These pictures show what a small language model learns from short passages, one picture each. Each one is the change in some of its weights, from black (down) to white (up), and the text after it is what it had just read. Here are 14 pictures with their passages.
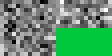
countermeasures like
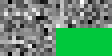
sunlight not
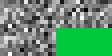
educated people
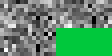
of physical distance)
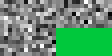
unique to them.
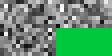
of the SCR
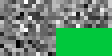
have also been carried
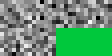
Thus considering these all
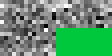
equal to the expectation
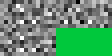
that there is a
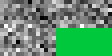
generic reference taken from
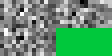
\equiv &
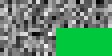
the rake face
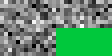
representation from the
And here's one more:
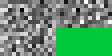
in this test.
